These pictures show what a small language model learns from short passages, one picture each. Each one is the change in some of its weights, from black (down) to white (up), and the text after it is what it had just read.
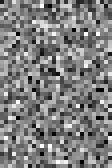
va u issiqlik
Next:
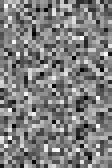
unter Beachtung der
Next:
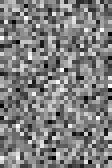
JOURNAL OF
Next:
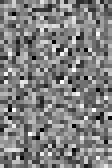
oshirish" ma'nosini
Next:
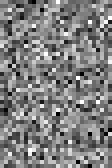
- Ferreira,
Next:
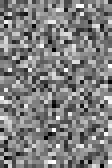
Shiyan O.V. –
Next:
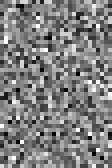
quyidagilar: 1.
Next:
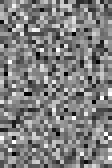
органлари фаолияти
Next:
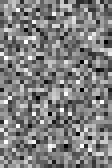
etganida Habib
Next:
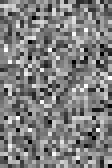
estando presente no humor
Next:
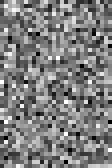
prodotto finale di una
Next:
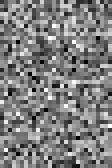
для дальнейшего
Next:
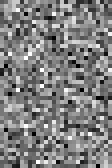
et de mener et réussir
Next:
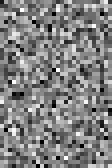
ózbek xalıq
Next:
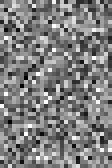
свідчить на користь
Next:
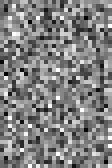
⁹ Por.
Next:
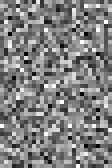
obtenu en multipliant
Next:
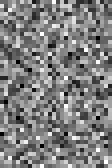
такі: у крові
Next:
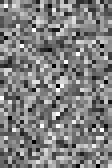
lo depositan en los
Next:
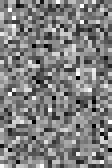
aux ebooks les plus
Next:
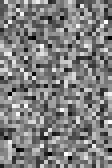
Isny Lellya,
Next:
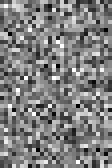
el paciente que no es
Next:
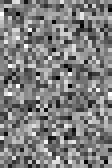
the European part of
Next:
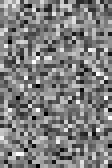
imeni N. A.
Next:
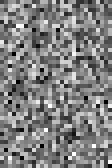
виявлення та
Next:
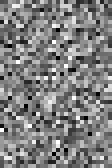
за заг. ред.
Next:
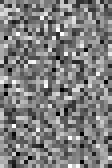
तो आपले
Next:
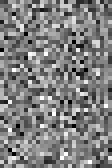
статье на основе
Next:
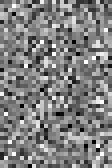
существо, будь
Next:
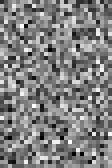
Оперативный метод
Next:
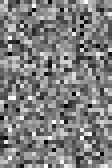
reconfiguración de la
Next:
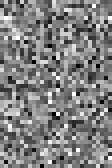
a nivel local
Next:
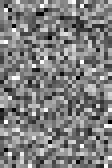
asta-sekinlik bilan
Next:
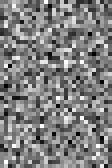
laboral. Es por
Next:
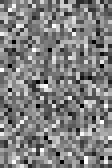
можуть покращити
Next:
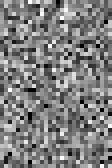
Creio, ainda,
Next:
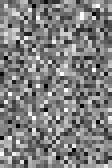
in cui mancano le
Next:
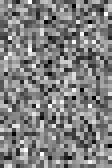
frase, facilmente
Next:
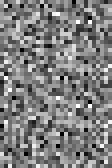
se vinculan con
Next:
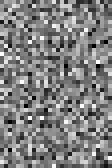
прорывам в
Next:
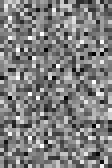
un problema y el Estado
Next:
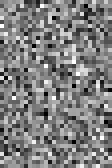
endi “qadriyat
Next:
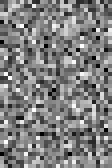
указује на
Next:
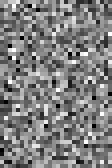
deriva da compreensão
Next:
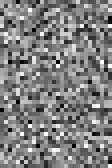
con una suspensa si no
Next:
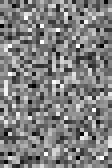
kecil dari nilai
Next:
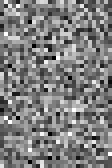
can serve as a
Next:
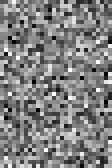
de Janeiro-RJ
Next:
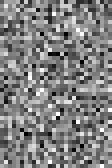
listas de desejos
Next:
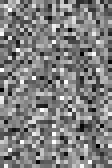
du spectateur, à
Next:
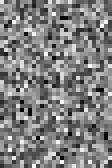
– T: Adabiyot
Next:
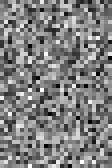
Сычева //
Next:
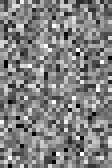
включенные в
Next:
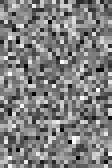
только Россия
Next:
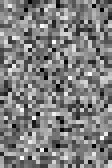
Da Silva, A.,
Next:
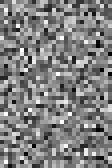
em mais de 50%.
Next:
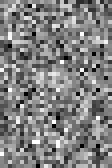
von Losungsspuren
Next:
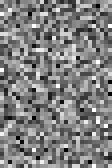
que este profissional esteja
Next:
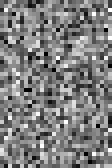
argument texte din
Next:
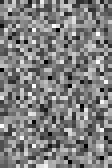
rivojlanishi va ularning
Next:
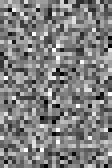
Salutati. Vanno
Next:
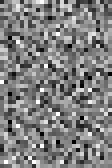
operatori ishtirok
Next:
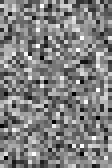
indikatorlar tizimini
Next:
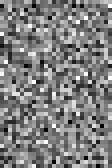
perceived stress
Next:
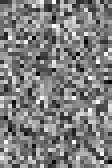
uch un 2×4
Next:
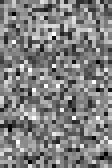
oshirishda muhim
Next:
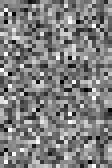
administrativo de
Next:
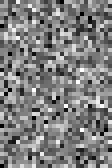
devine tot mai
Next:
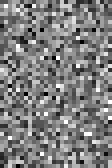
op lange termijn
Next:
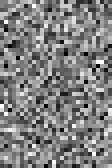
– обеспечить
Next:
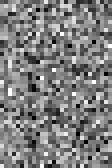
puede trasladar al
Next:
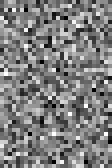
Ragmoun W. IT
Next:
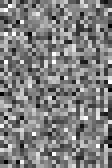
het standpunt
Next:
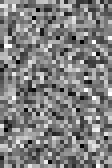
entraîné des
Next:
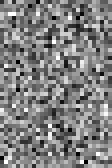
phénomène parmi
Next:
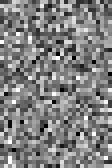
por lo tanto, ante un
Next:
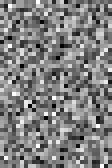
Até a chegada de
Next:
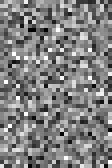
Tapes) e ao
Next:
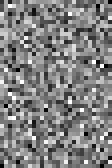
Weinert (in
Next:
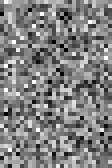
central no pensamento
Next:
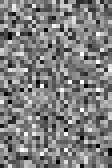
önemli yönetim
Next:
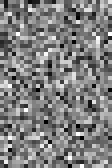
terre (au-dessus
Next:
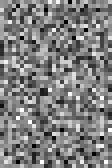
per affrontare le
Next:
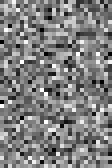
degan qarashdan voz
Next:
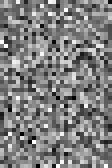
'doenças de
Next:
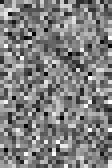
पहली बार
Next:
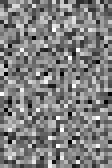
быть только
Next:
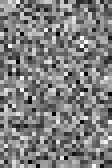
ausgewählt und
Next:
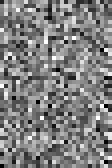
tayyorlash va
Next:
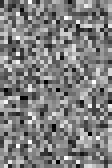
ele alınabilir
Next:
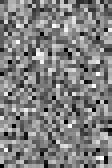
змогу уникнути
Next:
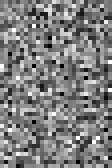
de nutrição.
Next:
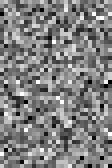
pemerintahan yang
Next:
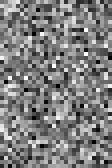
des CPER Un contrat
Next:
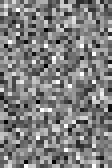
européennes nous
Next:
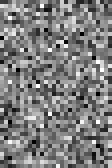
juta rupiah).
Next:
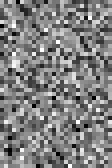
és speciális
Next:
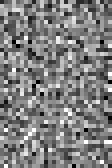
ao acesso efetivo a
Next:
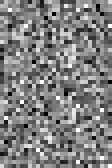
este método es el de
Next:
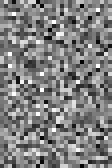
survenus après
